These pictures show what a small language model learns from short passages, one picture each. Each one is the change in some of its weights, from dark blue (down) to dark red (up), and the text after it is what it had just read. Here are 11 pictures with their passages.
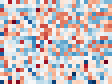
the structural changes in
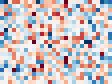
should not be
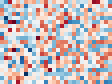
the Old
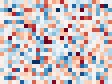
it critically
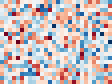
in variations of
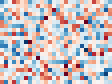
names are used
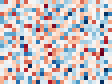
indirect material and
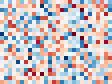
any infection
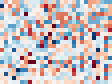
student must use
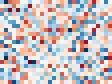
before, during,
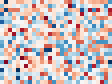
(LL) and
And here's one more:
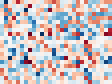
to determine a
